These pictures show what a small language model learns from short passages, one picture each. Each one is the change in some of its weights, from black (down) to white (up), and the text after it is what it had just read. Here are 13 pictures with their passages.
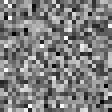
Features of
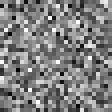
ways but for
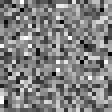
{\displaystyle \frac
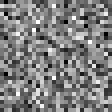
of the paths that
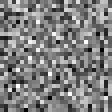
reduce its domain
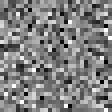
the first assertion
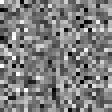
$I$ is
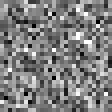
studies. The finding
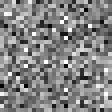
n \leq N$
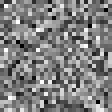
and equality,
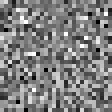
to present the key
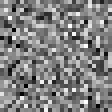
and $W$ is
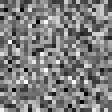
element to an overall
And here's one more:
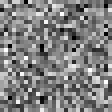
the slope of
